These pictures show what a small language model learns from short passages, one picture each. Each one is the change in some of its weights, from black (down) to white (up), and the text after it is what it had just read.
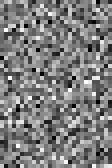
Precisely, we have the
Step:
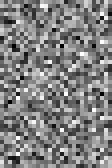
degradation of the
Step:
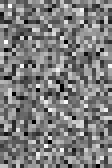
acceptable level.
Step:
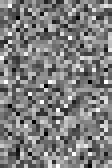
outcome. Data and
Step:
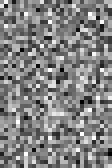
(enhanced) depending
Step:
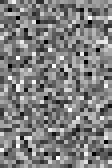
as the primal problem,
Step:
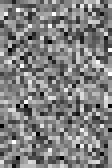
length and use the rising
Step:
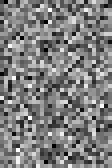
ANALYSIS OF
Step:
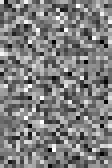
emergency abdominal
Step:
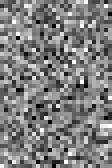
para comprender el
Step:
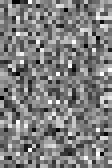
AIP Publishing
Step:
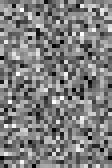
It is in this epoch that
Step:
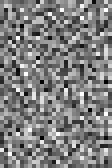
best performances) |
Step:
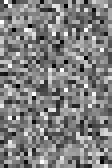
und kommunale
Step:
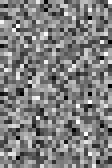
on the middle
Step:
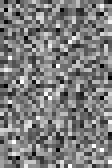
is used actively in the
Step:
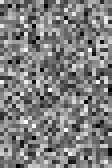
perfect Si NC with
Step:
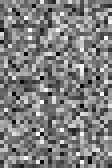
proposed model provides close
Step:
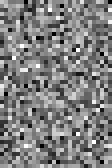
ultrapassou a
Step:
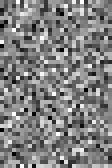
particularly in rapidly
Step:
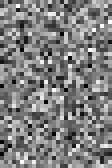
to track beer mash
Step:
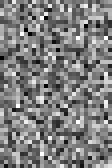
condition via natural
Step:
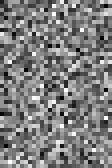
however, they are still
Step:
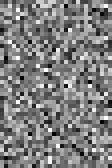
to bonding. This is the
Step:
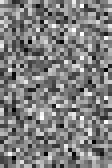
our approach. It is worth
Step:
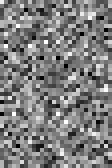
[3]. So fault
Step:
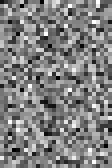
Availability Not
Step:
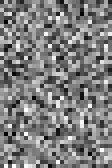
of the organic phase,
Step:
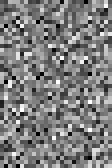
as we have done in this
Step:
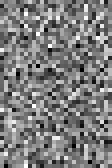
easily be extended to
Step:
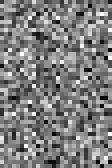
the telescope
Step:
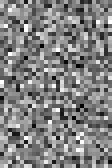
allocated based on the
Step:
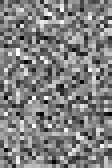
apartado menciona
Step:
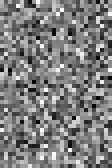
influences like contact
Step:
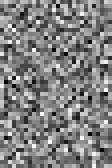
the study of its background
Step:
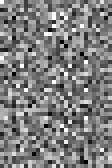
temporality and by
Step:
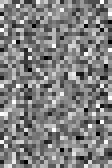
contact discontinuity
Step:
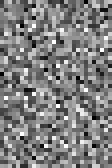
covalent mixing are
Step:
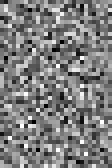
small spherical regions about
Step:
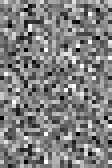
realizar la clasificación
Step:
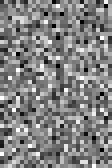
a short summary of
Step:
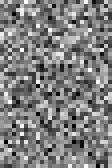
I. Type Ib and
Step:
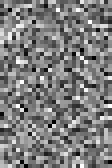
in a pp collider.
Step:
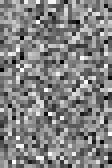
resisted.” Only
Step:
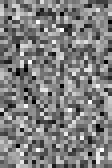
excitation of YbI.
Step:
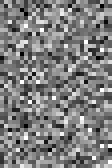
context windows.
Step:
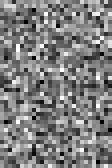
on the agar using a cork
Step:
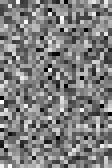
détermine à
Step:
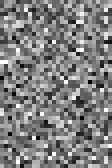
function graph. The proportion
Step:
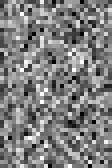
Toshkent shahrida
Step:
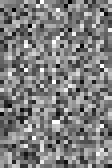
optimization, while not within the
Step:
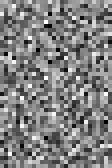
bicarbonates which
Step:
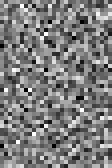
via dynamic light
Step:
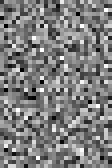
Thus we are left with a
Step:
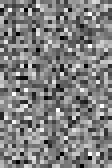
achieved by diverters
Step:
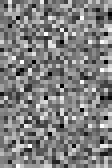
criteria were a history
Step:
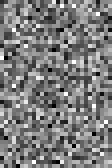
the FTS to probe this
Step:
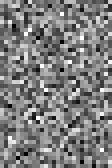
generated by these scholars
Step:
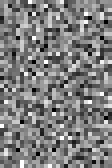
experimental data in response
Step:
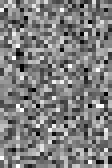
which shows gigantic
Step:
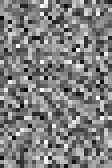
și operative de
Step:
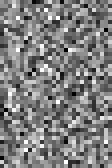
oylarining boshlarida
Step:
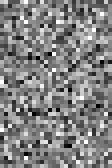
that an electronic repairs
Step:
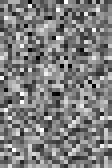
en una situación de
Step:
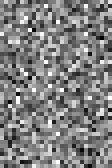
components of the generalized
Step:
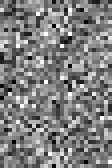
tracking direction
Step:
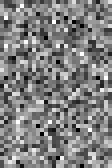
o que torna a
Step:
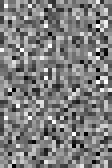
al integrar estas
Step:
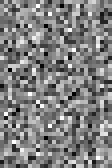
PoAh performance in our
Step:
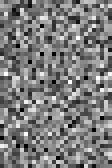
mode parameters on efficiency
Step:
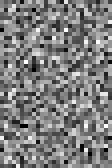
, all beset with
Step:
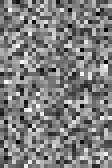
brigadalarida va
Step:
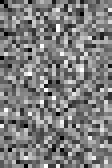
expected, these estimations
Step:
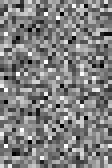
time that participants fully
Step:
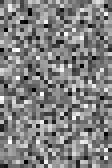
shaded star indicates a
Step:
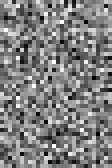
the logarithm of an
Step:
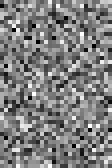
is also a factor of
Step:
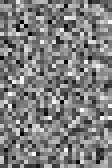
deep black colour, a
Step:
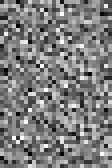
with resolved halos in
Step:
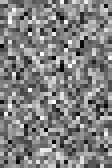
ta'riflarga duch
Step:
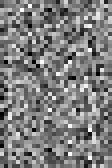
PCB made with
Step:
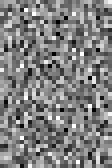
Corpus (AMC)
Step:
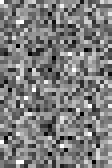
ABSTRACT The
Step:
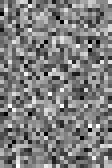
has a mathematical
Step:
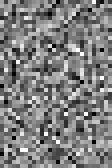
systematic and
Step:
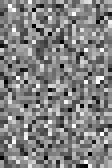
aren’t its intended
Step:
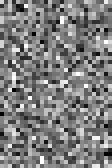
26% en el nivel
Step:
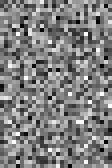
in the event of specimen
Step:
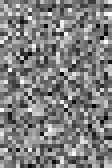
2022. Dissertação
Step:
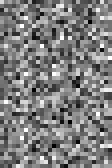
по учебной
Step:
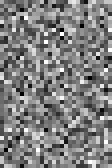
daquela obra,
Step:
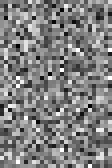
below] exhibited
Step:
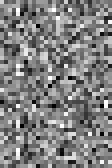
the rotor flapping
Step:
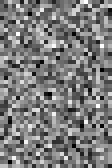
(c) weight distribution for
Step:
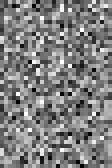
по устранению
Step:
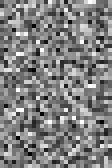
with the help of
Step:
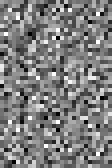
bez końca,
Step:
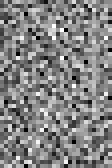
va un maydalash
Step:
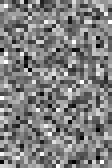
Contemporaneidade -
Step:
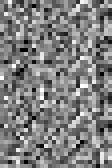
(MAI) were obtained when
